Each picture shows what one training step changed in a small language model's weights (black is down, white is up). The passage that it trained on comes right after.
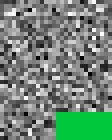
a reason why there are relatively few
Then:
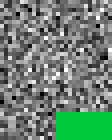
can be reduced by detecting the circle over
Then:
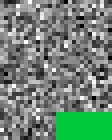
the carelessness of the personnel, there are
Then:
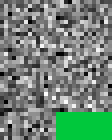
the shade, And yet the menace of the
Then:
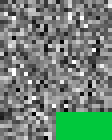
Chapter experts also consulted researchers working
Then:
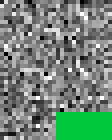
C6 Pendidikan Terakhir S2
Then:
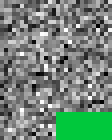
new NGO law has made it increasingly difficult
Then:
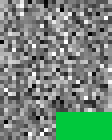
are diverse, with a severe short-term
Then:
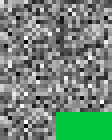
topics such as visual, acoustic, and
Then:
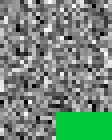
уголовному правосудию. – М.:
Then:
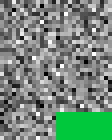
54,9 %) foizni tashkil
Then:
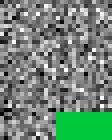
long side of specimens oriented along the
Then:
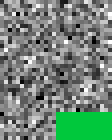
the property of adsorbing
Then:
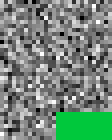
organlariga, mehnat inspeksiyasiga
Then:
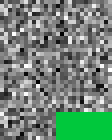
with the component attached is removed and
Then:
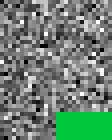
tráfico global de Internet se duplique
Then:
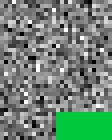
The 120 schools will be chosen to reflect
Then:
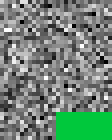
avantajlıdır. Ancak
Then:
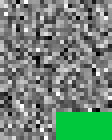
с помощью ПК.
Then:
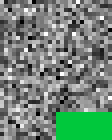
nouveau. Facebook reste
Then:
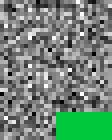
and pitfall trap set-ups
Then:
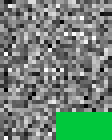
homes are not well suited for aging.
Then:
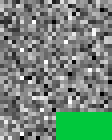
unik Zeni TNI AD. Ke
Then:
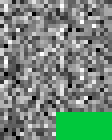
A3 = A; for (int i =
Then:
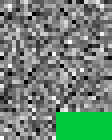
its introduction time, about 50 percent of the respondents
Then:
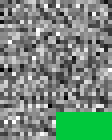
hikoyada obrazlar tizimiga
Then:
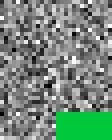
over available number. Human resource accounting enables
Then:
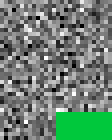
of the 2018 and 2013 reports. The lines of
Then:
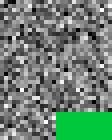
Layer - Facility Layer
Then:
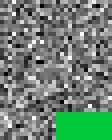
la fecha de ingreso al centro
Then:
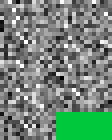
xosliklari nuqtai nazaridan.
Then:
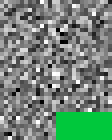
nature. This chemical mixture is easily
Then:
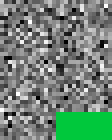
one hand and establishing consistent political and economic relations
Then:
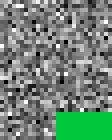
used a hybrid emulation setup based on
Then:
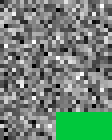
272 КК України. Проблеми
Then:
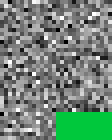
test, the escape latency time of model group
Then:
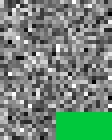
components to $\gamma_r^B = 20$
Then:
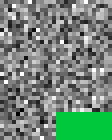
emulgel dosage form is within
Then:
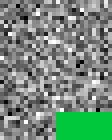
family, and raising up his children as part
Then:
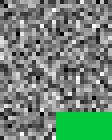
вияву ними вибіркового
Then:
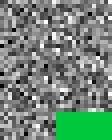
models which, capitalizing on their ability to discern
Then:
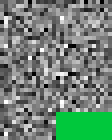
қарорларини қабул қилишга
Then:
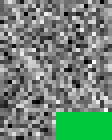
sanʼatning, umuman xayotning
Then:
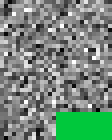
non-forested areas. This demonstrates that
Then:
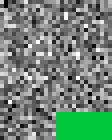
edafoclimáticas del Altiplano
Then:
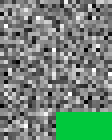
biologik xususiyatlarini saqlab qolish uchun
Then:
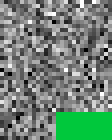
associating a set of propositional symbols
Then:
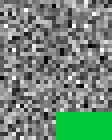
yechim topish jarayonida odamlarning ijodiy,
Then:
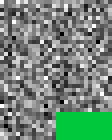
parents (Shearer & Opeskin,
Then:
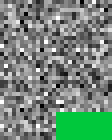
[19]. As indicated in Table 2 the estimated standard
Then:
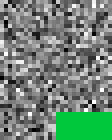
evaporation units. To describe the
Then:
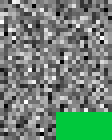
can primarily be influenced by changing
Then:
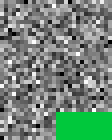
de Geografia, que é uma competência
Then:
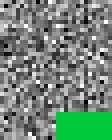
the efforts of the many researchers, industry
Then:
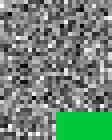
mas na disposição de disseminação do conhecimento
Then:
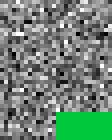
the commonest site for accumulation of
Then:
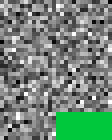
participation in online is very low. This is due to
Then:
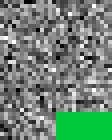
(Open Access) for enriching the
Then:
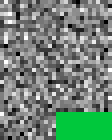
that phenolic and flavonoid compounds in the
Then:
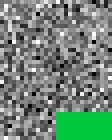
alcanzar una dimensión casi
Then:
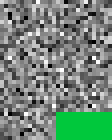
Socio-economic development is therefore, the process
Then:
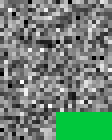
a data em que ela for declarada,
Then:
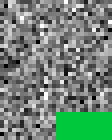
strategiyalaridan biri sifatida tanlanadi, chunki u
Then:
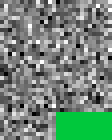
(AMR) strategy was applied to refine the
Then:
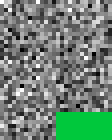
Precipitation is not the only vegetation growth
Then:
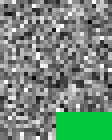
in this work, whose results are presented and discussed
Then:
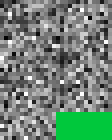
reduce the maximum combustion temperature and accordingly
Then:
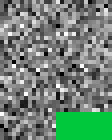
and the same may plausibly have been the
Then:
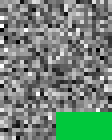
their approaches to problem solving and mathematical
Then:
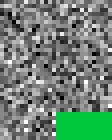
experimental USUV infection, and how previous exposure
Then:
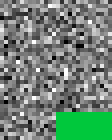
A. Pifer and L. Bronte
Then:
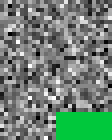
prevent repeated volvulus. Also,
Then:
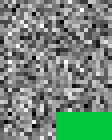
beriladigan ko'rsatmalar, yuzaga kelgan
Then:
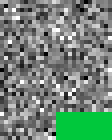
savdosiga ta'sir qiluvchi bir
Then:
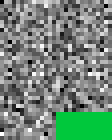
Reverse Van degree (1,1)
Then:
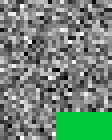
Selectivity coefficient Meq. of H
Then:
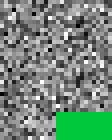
cultural contexts (Cortellazzo,
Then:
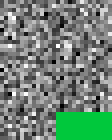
consciousness) is extinguished
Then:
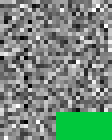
following statements and decide if you would like to
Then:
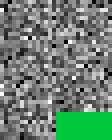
de las figurillas huecas.
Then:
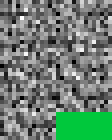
على اضطراب شحميات
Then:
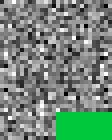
sort "Ispaniskiy-73"
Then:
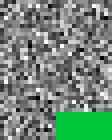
xayiqmaydigan, salbiy
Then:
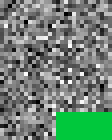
Trinidad Mestre em Estudos
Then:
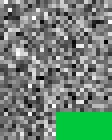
chemosensors for F^- by two
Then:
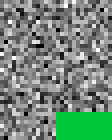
on illicit financial demand, youth
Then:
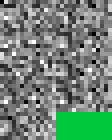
мақолада Ўзбекистон Республикасида
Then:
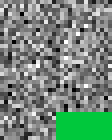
turistik atamalarning ishlatilish
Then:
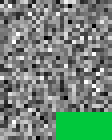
agreed that online ad is necessary, credible and
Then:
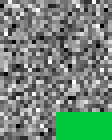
motivation and reduced anxiety, particularly in online and distance
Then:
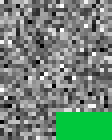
a *E. coli* se obtuvo
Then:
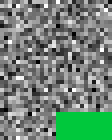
olgan holda tenglamalar tuzib ularni
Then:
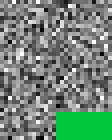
эффект отмечен только у
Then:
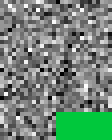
signified. Finally, reprimand with
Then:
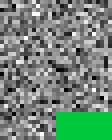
в научно-исследовательской
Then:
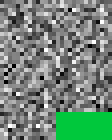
2 LC STHE 12. FAMILY
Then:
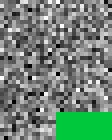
12 hrs % Drug Release
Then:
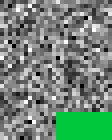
to experience steady growth. In 2023, the
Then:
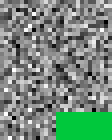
провідну неспроможність,
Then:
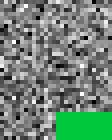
Enabling Industry 4.0
